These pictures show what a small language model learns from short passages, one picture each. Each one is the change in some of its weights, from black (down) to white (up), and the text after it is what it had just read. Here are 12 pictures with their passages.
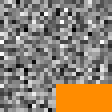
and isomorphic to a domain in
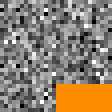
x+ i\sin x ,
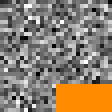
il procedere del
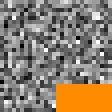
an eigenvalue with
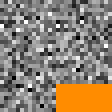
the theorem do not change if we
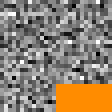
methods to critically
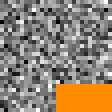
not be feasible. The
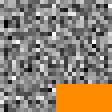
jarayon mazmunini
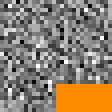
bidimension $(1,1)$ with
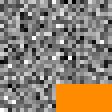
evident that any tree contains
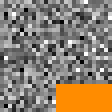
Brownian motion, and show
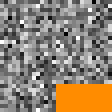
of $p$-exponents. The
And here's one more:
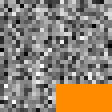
doubled. In case of
